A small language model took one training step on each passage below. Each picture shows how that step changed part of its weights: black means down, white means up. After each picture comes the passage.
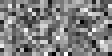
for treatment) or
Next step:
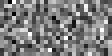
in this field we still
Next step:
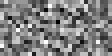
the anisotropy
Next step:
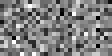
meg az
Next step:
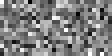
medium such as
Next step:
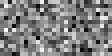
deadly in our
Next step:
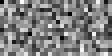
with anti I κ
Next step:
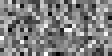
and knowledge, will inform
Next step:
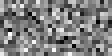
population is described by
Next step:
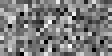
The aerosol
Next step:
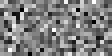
sense of
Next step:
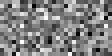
as episodes
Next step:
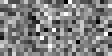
[29] investigates
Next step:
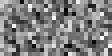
waste onion
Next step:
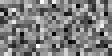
and gave you good
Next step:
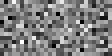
felt only through
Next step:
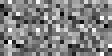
D was mostly studied
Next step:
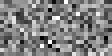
as Oculus
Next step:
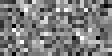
times problem memory)
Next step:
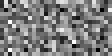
Since the spot
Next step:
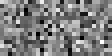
tunnelling rates
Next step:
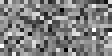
Observations of
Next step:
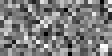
to all lower levels
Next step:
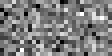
dipped into their
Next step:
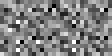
J. Sci.
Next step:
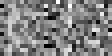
Access: an
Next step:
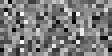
sentence it becomes
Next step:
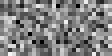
öğrenme ve
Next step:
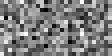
tail means large
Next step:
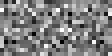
results, when both the
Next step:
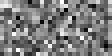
cost of losing the
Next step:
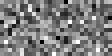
in their traditional
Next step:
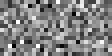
potential is \be
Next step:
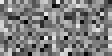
uniform distribution of
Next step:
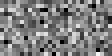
shows the analysis of the
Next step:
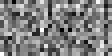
contributed to the
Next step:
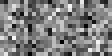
level of plant
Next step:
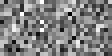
massive stars at
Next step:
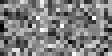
leading to a
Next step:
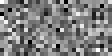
biometric template
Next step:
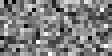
tramas. La
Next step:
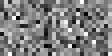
top panel that the
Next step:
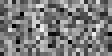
the case of just
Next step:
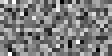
quantities is less than
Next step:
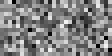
of the vortex
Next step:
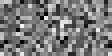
on the feeder
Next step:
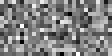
with distilled water
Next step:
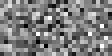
16]. Our result
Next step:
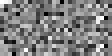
differences inferred in
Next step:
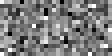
broilers fed
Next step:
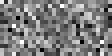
Tier-1 will
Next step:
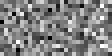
a galaxy,
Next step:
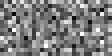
In our approach, we
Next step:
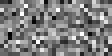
results demonstrate the direct
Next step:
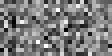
sequences taken with the
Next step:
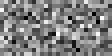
processing was done
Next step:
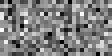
fluorescence effects
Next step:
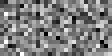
the Bessel
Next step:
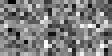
appears as a very
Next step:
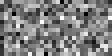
la que le da
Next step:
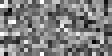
on the Level of
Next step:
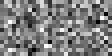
of the strategies used to
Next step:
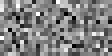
response. One example
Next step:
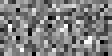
generally applicable —
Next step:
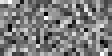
in how viewers
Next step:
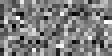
mln tonna
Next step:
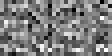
improved protection in
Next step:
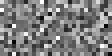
underlying the results presented
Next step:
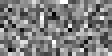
os efeitos
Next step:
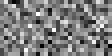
to identify the mentions
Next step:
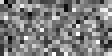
la antigua
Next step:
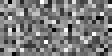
constitutive parameters
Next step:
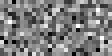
has been authorized
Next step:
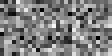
não são
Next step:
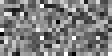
the collapse
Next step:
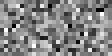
and MC simulations.
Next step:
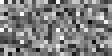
exact results on two
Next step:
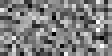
to study star clusters
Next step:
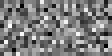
for them to be effective
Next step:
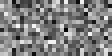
worth consideration
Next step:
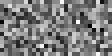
the motion of the
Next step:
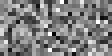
and velocity field during the
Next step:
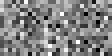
topology is based on
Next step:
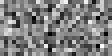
was more common.
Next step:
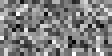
knowledge, indigenous
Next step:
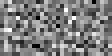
constando os 30
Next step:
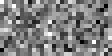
frequency. We find out
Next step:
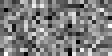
bu orqali
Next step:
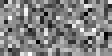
do mecanismo
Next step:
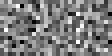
and on concentration
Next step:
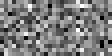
or adapt international
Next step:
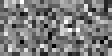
in School
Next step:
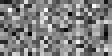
above simplistic
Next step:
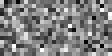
deterministic force
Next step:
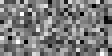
stories changes the model
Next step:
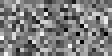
condition as low defect
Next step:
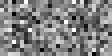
large number of clusters
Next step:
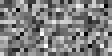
proposed project area and
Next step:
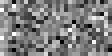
groups and the prediction
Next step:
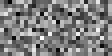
the brightness of
